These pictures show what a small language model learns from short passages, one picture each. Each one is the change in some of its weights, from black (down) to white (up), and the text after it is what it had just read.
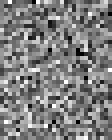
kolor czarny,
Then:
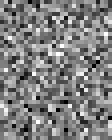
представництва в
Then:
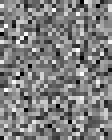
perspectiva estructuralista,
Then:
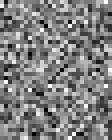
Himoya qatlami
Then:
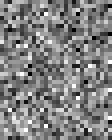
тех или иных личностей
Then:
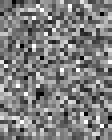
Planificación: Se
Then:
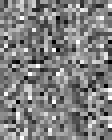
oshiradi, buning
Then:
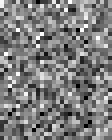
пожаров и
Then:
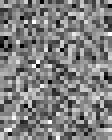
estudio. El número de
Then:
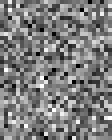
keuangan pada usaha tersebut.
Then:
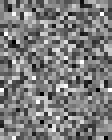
y servicios y a la
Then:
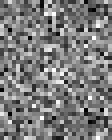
зробити просте
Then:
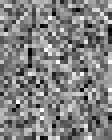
با تنها یک
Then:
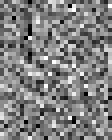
الرقمية. ج
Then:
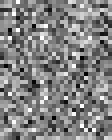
также плотность
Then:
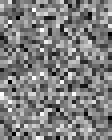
sido clave para la
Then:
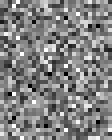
dalam proses pengambilan
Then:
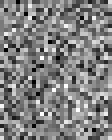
kredit riskini baholash
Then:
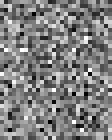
до 8 років.
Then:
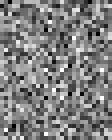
inicia con erosiones
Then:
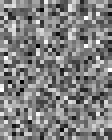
rivojlantirish maqsadida chet
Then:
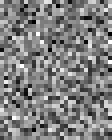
proliferación de
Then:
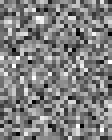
и редактирование
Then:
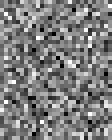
sirt o'yinni
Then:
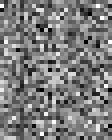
shilliq qavati
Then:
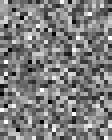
la confiance,
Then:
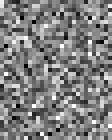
bartaraf etish
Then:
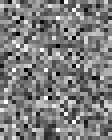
des actionnaires
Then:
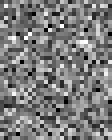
la satisfacción con
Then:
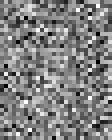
muhim hisoblangan yana 2
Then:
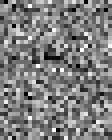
regime, they
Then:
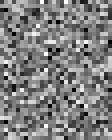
ordenamento jurídico, especialmente
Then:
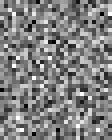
orqali tahlil qilinadi va uning
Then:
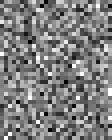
ligeramente, de
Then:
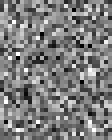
soignant et par une
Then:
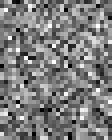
тлі СКТ,
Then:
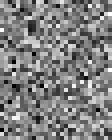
“Shaxsga doir
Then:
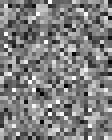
en toda la población.
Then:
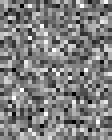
düşük olması ile
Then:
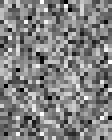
делом донета
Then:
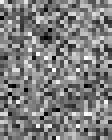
С формальной точки
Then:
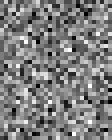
противоречить друг
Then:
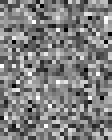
y así mitigar el
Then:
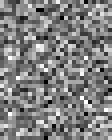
и ее этнический
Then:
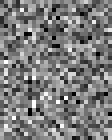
assessment, not by the
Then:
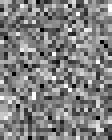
simultaneamente os
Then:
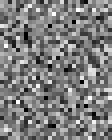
so'nggi bir
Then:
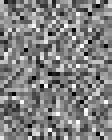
prezintă analiza
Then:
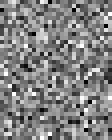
filosofía del derecho
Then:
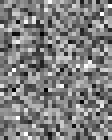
Health – UFMA
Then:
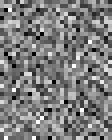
маєтку в
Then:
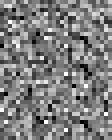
mismo una innovación, como
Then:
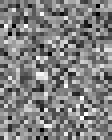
в Шклове
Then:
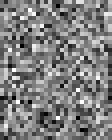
particular emphasis on
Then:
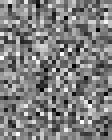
так и в частном
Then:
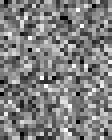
професійної діяльності є
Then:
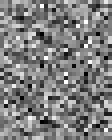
yordamida masalaning
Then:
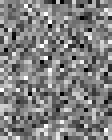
que la pandémie
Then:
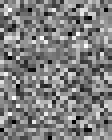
among Iranian
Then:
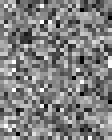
é necessário que o
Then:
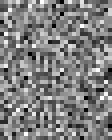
Rao, I.
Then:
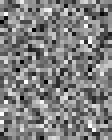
для «чистых»
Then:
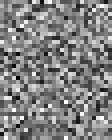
ichki va tashqi
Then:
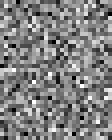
samaradorligini oshirish omillari.
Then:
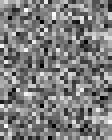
uma vez que foi a partir
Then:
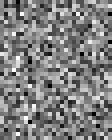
Toshkent: O'zbekiston
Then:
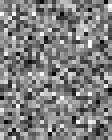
desta pesquisa, dentre as
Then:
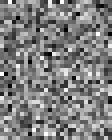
possibilitar a comutação
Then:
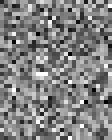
в амнионе,
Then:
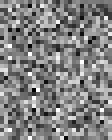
інноваційної діяльності.
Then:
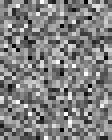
avlarının başat
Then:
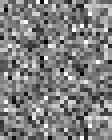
es que la demanda
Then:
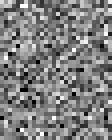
4, Apoyo
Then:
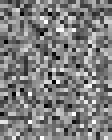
что в контрольной группе
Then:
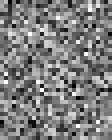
tordue que la
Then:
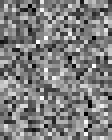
ifoda bo'yicha
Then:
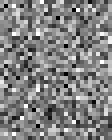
poursuite des
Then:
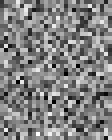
jumladan, milliy
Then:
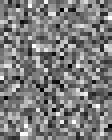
исследования в локальных
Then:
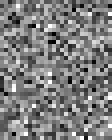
nazariy asoslari /SI
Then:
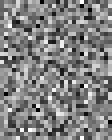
tomonidan muhim ilmiy natijalar
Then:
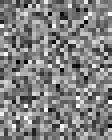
tilida so'zning
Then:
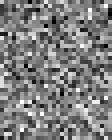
necha vaqtdan
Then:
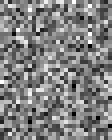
on verified publications
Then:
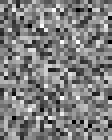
shaxsga mamlakatning
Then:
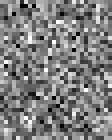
geralmente, quando há
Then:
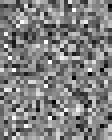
en estudiantes de cuarto
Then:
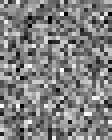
BY MEANS
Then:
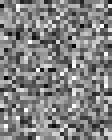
A TAXONOMIC
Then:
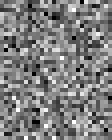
savdo aylanmasiga
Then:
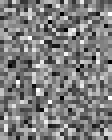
Bremer Vulkan
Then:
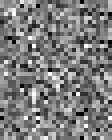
womöglich gar nicht zur
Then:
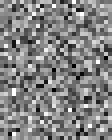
che aggiunge un
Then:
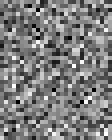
giderek artırmaktadır
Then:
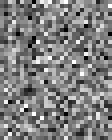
indivíduo de
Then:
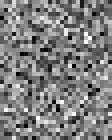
институты, и
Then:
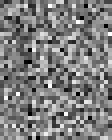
systems. Comparative
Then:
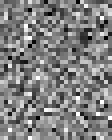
не знайшли.
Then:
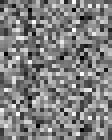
translation strategies:
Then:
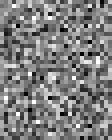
Anhar merupakan contoh
